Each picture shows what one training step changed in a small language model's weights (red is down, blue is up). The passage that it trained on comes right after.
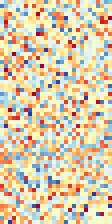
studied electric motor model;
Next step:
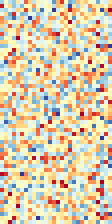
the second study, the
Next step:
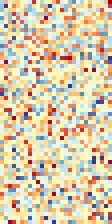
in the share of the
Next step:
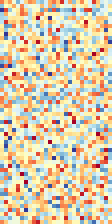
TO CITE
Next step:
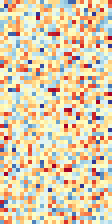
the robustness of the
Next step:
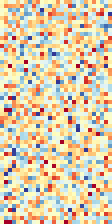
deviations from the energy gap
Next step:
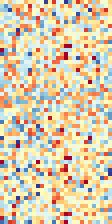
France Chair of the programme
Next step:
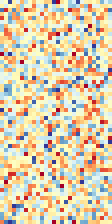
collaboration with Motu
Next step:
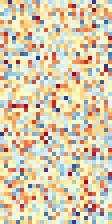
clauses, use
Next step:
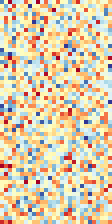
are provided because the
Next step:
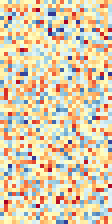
sinus: The
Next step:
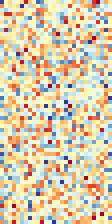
for the Espace
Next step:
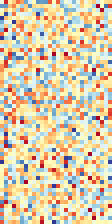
which the user can
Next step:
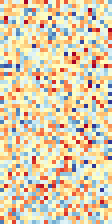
“Best practice guide
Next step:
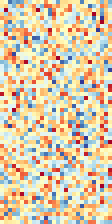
and a single output frequency
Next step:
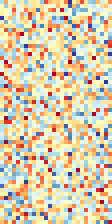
sector business enterprise growth
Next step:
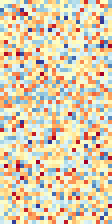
Financial Inclusion
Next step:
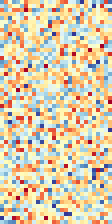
6-10 weeks after
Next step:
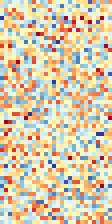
US. The FDA
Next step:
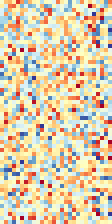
a resilient,
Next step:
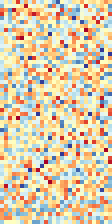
prototype. For some
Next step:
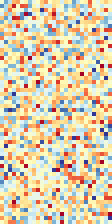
optimal ways of interacting
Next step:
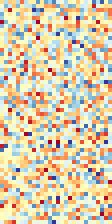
converge to its constant
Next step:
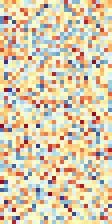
also means that efforts to
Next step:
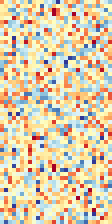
to investigate the effect of
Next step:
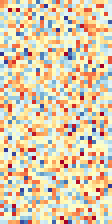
the self-regulating
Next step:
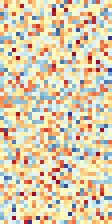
constant relative distance and
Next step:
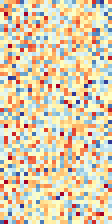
gradient. Because of
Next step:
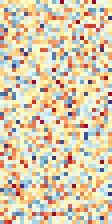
actual results that students either
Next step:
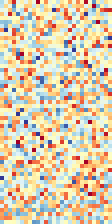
ergonomics factors
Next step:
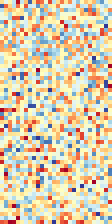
centre radius of the
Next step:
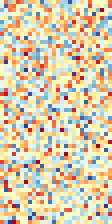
the field of reference,
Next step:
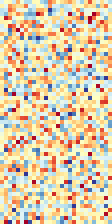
and Sheetal
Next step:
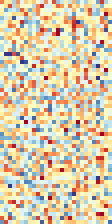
confiable para la
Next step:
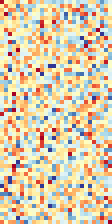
to help technology company
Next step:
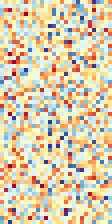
sensors to share data at
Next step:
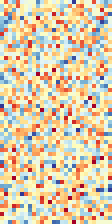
introduces the ACTION
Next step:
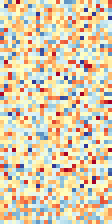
the scientific productivity of the
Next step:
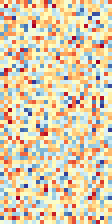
intraprediction is
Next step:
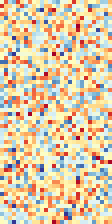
or on sets of personal
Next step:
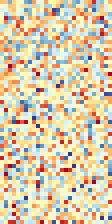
modern scheme of the
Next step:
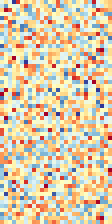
in each category was
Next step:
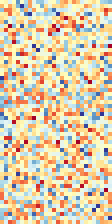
analyse, and model
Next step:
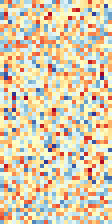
not relate to a
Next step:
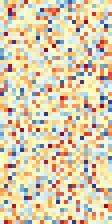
performance. Using this controller
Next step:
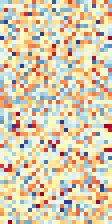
These theoretical assumptions
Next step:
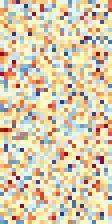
(alternative sites
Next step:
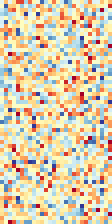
help the salesperson
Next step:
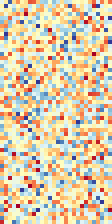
C) Contacts
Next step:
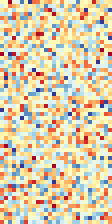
discourse theory, general
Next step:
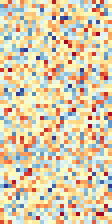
and cumulative
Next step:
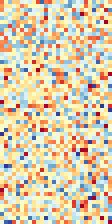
Southern Nigeria;
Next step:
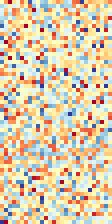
the decoder.
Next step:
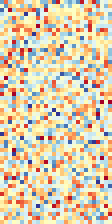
keep the ulcer as
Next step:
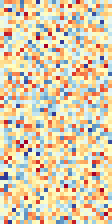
socket situation,
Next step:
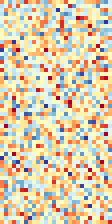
journals Table 1. Number
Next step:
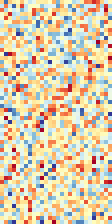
of the needle
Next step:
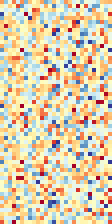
an important source of
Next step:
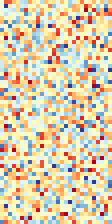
be the technology of choice
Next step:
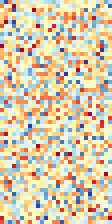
devices under an interfered
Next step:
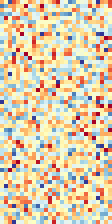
and foreign direct investment on
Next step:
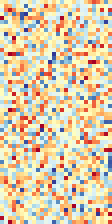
for, especially for
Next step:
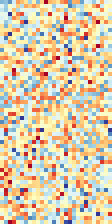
data available in sample
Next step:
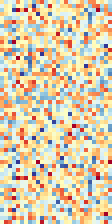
heat of solution of
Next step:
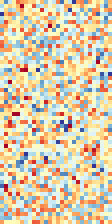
without NDVI;
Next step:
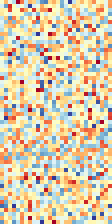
the translation was as
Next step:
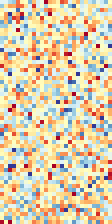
available sampling from among male
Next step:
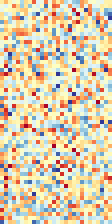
health impacts of oil and
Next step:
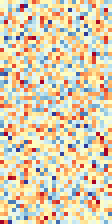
NbS across the
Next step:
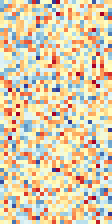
when dealing with
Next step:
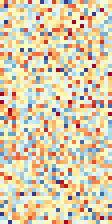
are the mean and standard
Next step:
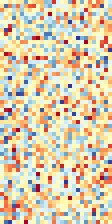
on television
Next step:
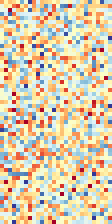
capabilities of the proposed
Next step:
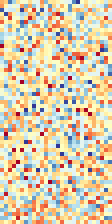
using interferometry
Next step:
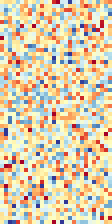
used for thermodynamic and
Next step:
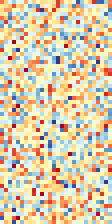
adaptation knowledge demand and supply
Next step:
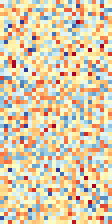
presented in Figure 7a
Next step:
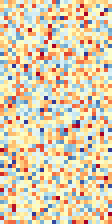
stated, we set
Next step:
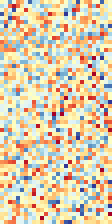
robust downregulation of
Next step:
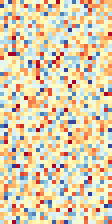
on financial reporting quality of
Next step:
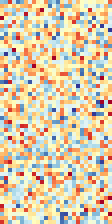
at a given moment which
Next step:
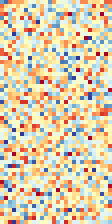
specialized software (such
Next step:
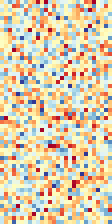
short period. Future studies
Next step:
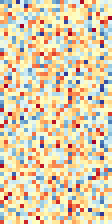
devices are traditionally
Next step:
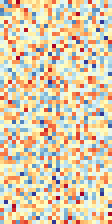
microparticles, and
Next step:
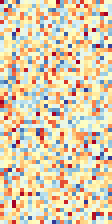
combined with the low velocity
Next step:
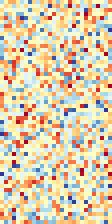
pressure [MPa]
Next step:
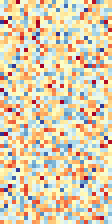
building environment. That buildings
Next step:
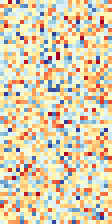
as aircraft
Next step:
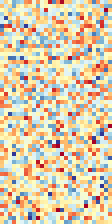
Mean Square Error
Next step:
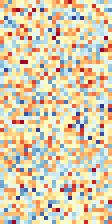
and Construction. He
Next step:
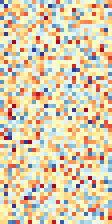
for ACA in water
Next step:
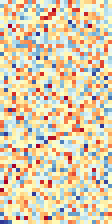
solution to mitigate its
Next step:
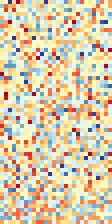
of Obesity among
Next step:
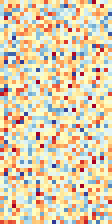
highlights the importance of systematic
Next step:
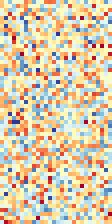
In this context, they
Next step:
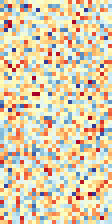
a summer lab program along
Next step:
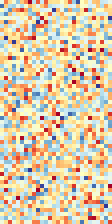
and non-linear
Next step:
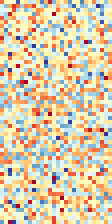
The author declares no
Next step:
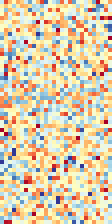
shows that fully differential
